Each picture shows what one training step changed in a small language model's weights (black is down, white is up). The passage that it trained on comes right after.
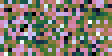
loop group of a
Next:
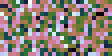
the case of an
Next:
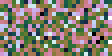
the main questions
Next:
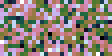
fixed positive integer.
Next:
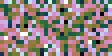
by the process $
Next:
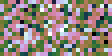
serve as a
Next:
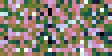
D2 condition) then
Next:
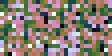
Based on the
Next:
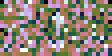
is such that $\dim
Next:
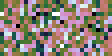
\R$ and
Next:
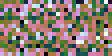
for every such pair we
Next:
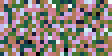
the density function
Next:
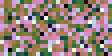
in the star of
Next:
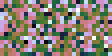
it is equal to the
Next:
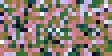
for a weight sequence
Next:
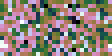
is clear that we
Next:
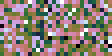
using $z \mapsto
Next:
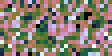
approximated using a
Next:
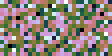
to a copula
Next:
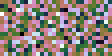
in the case of
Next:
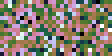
Note that $
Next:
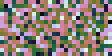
that the transformation
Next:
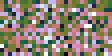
proved. It is
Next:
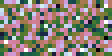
a contradiction.
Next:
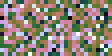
Let $K$ be
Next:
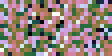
\forall t \in
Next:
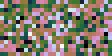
former iteration
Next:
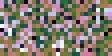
operations that can
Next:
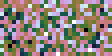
familiar with
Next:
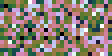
count the
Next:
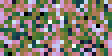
energy functional
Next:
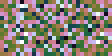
In light of
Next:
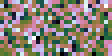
not always
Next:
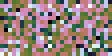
if every open cover
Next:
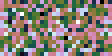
transforms of
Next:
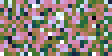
-- this functor has
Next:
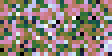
usually not
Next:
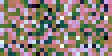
\right) -
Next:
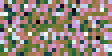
then subtracting
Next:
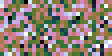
multiplicative constants
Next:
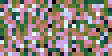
if the following holds :
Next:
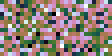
a poset on
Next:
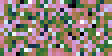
with polynomial coefficients
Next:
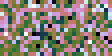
the irreducible representation
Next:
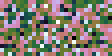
prescribed on
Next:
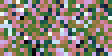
below yields that
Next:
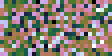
examples are classical
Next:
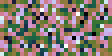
bigger than or
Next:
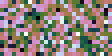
These tables
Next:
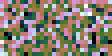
model, for which the
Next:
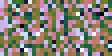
set of pairs
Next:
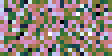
application of a different
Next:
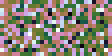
we again use
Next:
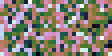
step both systems
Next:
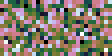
2 goes
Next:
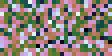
and convex. Since
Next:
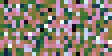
with sufficiently large
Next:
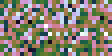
this means that any
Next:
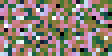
The case of the
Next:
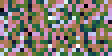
correspondences defined
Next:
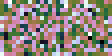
point out that the
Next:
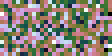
the universal
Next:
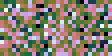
essentially and
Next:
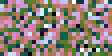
a small disc
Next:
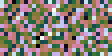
eigenvalues, all
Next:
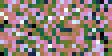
\varphi _{\varepsilon
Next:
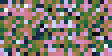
completely obtaining
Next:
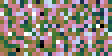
the adaptive
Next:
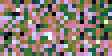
condition implies the first.
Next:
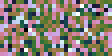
diagrams of
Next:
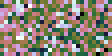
because $r$
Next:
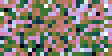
at a reference
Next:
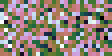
\eeq here
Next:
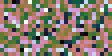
additional inequality,
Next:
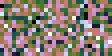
kernels on
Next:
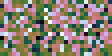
k $ there exists some
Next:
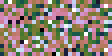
to be {\it
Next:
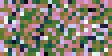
domain, we use
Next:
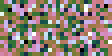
added in the process
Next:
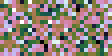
up to equivalence in
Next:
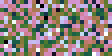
reaction terms are
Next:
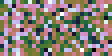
Because this
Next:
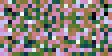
space, and hence
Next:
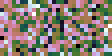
the following holds for all
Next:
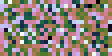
representation of $ T =
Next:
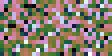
with period 1
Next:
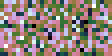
\] \smallskip
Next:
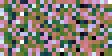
of course,
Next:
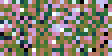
be defined as in the
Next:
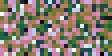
for the special case
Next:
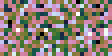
of the most
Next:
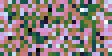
coincide with the
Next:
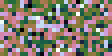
of parameter values within
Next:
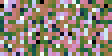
h H$, and this
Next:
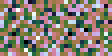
endofunctor. Let
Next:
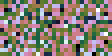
short, respectively.
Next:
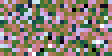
n\pi t
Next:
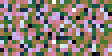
immersed in
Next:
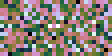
of dendriform
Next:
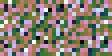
above follows by Lemma
